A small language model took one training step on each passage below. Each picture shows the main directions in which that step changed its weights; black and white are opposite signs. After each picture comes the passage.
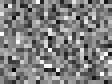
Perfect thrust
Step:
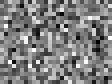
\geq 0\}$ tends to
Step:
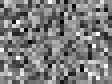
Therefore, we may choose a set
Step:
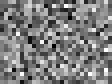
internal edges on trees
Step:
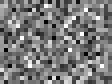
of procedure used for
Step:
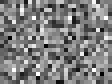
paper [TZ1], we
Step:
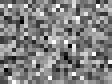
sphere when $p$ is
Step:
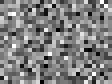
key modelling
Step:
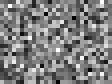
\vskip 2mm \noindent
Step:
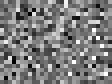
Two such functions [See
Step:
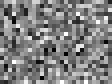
definition of the functor also implies
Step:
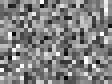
\eenorm{u -
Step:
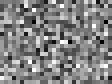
the lower limit for system's
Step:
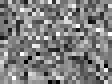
of the rational function
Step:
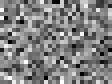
the same weak limit $Z$.
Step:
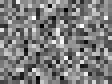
false. More
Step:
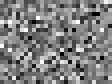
``strictly" in general.
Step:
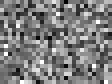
exists a decomposition $V =
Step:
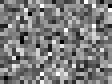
$i$, it is not clear
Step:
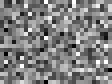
Aubry set and denoted
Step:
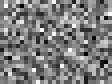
necessary condition for the
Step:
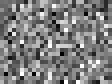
$V_i$'s are
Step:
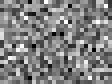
n!}. \end{equation}
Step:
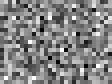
LTI systems described as
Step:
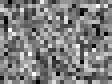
cases which is why we have
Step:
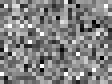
weighted Hardy
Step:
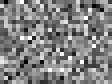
of its binding group
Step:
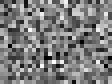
$\sigma$ of $\Sigma$. We
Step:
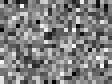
summability condition})}
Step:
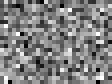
$F_a(X)$ which
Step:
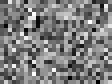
can be dissected into finite number
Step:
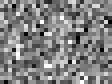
theorem twice. It first
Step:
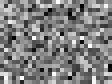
to obtain desingularizations of
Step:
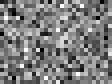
\newblock Realizable
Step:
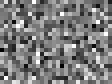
be interpreted as the
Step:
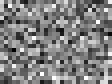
the generators $\left\{
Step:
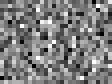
As observed above, the
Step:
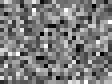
already proved the
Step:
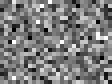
\longrightarrow H_{\infty} =
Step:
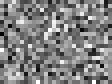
$\ell$-adique des six
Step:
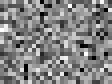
RW$ is equal to the
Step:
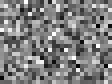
of $A$, we set
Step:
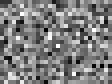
$$ in case $d$ is the
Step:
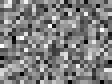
for $k>3$. A small
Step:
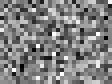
certain symplectic
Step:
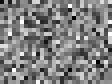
at most $K \leq 1 +
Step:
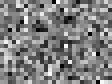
unique fixed point in the complete metric space
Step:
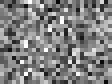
parameters $D_{\Gamma},
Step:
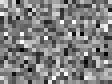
subalgebra is of the form $
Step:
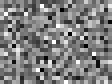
$\ell_\infty$-sum (see
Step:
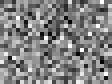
\msk {\it The
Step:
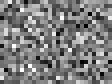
is definitely a very
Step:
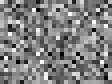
on $u^d$ and
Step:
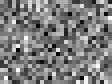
classes, $C_1,
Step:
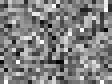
without loss of generality that
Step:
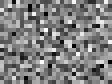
\le \theta_c$, where
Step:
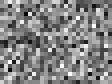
problems are equivalent.
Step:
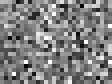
LFP/Gr and
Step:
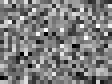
method, which was proved by
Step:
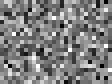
least for a subsequence.
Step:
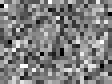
is a body forcing
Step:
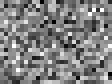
mesh generation and
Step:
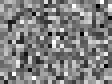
isomorphic to the additive
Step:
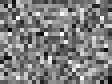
domain in $\Omega $ and
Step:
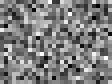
$\la$ appearing in
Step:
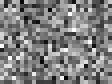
summing the elemental DG
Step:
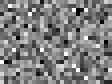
above procedure till
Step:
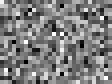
subset of the center $Z$
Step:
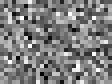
is a calligraphic
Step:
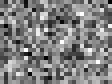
finite sets, that is,
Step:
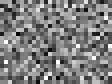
cones of $ \Delta $ and
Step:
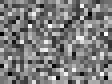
isotoped in $B$.
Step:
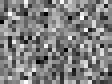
is isolated by assumption,
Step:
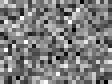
but we include a proof for
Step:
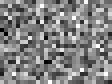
We first discuss some
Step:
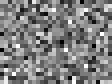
problem is certainly less
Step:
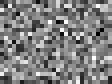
dependent variable near $\partial
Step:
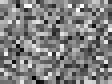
the Riemann surface
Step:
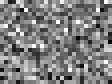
equivalence datum & equivalence
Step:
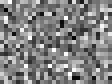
thus we find: \beqq
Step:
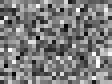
{\Gamma (a+n-\alpha
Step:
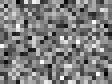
be realised as a finite part
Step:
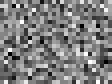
statement of the lemma.
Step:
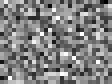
| \nabla^\perp
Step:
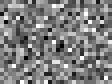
Young's convolution
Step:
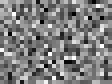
$\triangledown $
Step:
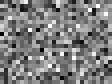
$\Us_h$ with the
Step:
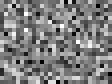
$ which is always equal
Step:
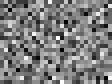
on general unstructured
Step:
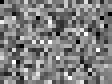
de groupe sur $U$
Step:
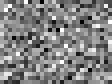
of optimal impulse control
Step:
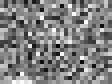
to $\mathcal{M}$ satisfy
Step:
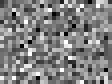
be rather difficult.
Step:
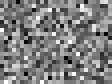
*Let $E$ be
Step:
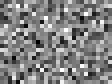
consider only Bravais
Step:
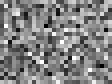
group $G$ there are two
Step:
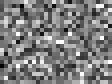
the objective function $f$ such
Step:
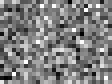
CG as a dynamic
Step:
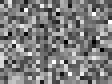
for each $\pii =
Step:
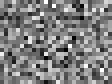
\in \partial C_k$
